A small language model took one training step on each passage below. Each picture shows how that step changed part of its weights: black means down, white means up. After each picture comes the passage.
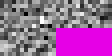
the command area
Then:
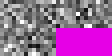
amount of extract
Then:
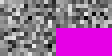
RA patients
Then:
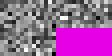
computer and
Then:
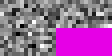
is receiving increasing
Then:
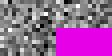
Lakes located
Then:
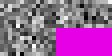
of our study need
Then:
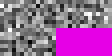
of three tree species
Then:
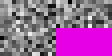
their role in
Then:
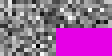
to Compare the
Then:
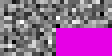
simulation step.
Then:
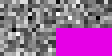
crisis of
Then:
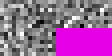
pressure were found to
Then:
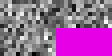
to understand the ways
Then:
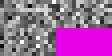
- actualises
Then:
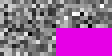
for discussion or
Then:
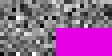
concentrates in web
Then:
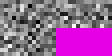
sequential design
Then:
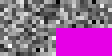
the consumer especially
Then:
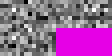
deep learning models such
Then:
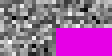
Figure 2 The economic
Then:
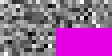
overall weight of
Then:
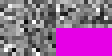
and extensive
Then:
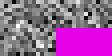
value of the average
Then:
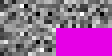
K , so the
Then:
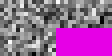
the questions regarding the
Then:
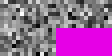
environmental psychology and
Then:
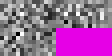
a faster
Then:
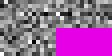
me now or you
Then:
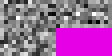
beyond energy monitoring,
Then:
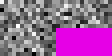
m) and the
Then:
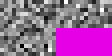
the person who
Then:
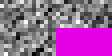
ideal conditions,
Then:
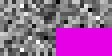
the sample was
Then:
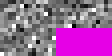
Key words:
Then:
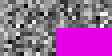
cancer diagnosis,
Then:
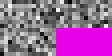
to cope with
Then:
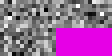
related data Not
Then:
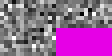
found that there was
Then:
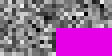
the variable followed a
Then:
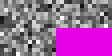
art of high
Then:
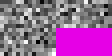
meeting the
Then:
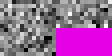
to be transmitted
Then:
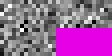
and recognized them
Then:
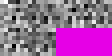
future efforts of
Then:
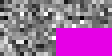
Insects or
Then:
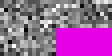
used conversion
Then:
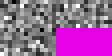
we found that this
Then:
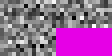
shows a significantly higher
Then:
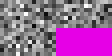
up the methodology of
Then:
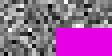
effectively validated
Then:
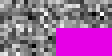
audits demonstrate
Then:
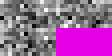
Researchers have
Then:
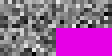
via the casing
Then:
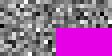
NA NA
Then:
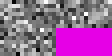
key drivers of
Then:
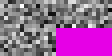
included in both models
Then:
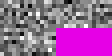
Almost every
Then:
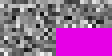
through Regulation of
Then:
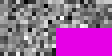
short motives,
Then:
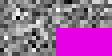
Int Case Rep
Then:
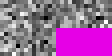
Mental training
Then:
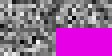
to a period of
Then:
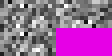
health is also a
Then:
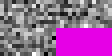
shown in Table
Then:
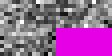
results in Table
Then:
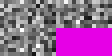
of the final results
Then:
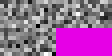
a third category,
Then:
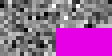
mobile applications or
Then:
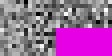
patients & subsequently
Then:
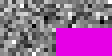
the duration of study
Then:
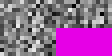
of these 8
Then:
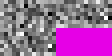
have found similar behavior
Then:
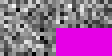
models for the
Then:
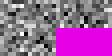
national level is the
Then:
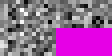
Losses in
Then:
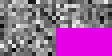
structure of a
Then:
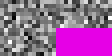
whose practices are
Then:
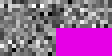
based on a statistical
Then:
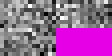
structure with integrated
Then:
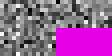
performed after complete
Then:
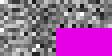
infrastructure, the
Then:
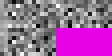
University of Medical
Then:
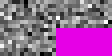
freely. In
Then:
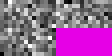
heated on a
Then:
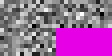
indicators, the
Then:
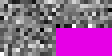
involved in this
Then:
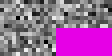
LA residing
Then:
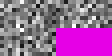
of the service,
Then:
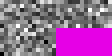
cyst. The
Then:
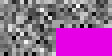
make the same
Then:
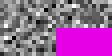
predominant effect
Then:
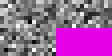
health can be
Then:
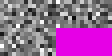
as a driving
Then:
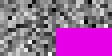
History of
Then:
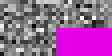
23 factors.
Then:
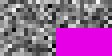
average value in the
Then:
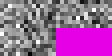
and aging
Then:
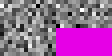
of individuals and had
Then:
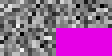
of liver
